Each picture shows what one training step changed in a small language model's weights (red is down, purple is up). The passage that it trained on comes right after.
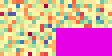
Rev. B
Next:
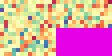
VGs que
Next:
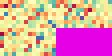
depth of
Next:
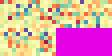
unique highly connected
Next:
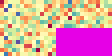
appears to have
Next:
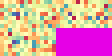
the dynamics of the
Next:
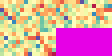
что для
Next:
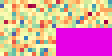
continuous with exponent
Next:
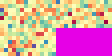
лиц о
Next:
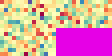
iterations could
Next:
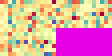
which shows the domain
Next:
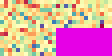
$\varphi$ should
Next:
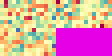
that is $$
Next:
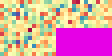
the previous problem.
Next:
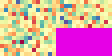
We now apply our
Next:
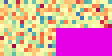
| Unidad |
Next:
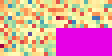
been studied in
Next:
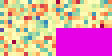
that is compatible
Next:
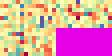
was detected before
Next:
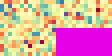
{\it essential
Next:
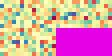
the heat
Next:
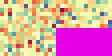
and approximating the
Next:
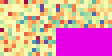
$Z$ and
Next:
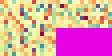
almost everywhere
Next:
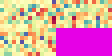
their relevance
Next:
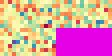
evaluation of the
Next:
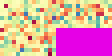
is important to note
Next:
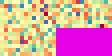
of his
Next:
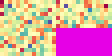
decay segments
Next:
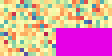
rotational speed
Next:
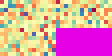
negative: if
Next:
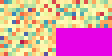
the next step,
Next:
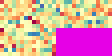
exponential series and
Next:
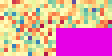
\pp, x
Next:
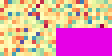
of rho
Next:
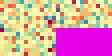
finalmente periodo
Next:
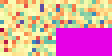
$G$ and
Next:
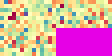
bijective we
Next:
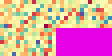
an isomorphism of
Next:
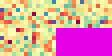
iterated, even
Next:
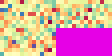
with the same values
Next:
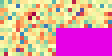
demandas dos
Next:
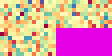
a precise
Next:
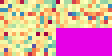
with the experimental results
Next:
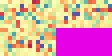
and thermal
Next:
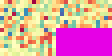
to be bounded by
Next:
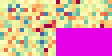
that all determinants
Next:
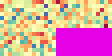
is set to
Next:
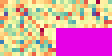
Z \setminus
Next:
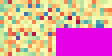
properly normalized
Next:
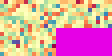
the standing
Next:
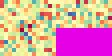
the instrument
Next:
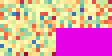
the actual
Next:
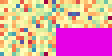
of the solid
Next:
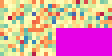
the last inequality
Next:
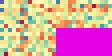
de nos
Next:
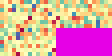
high respectively.
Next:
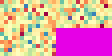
\medskip Given
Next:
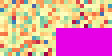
assume without loss of
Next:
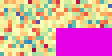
in the classical limit
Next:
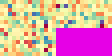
$\Delta E$
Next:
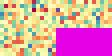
every equivalence class
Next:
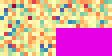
must be $\ll
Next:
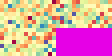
we have associated to
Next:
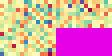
sum rule
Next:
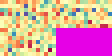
and the fact that
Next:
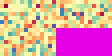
effect allows the
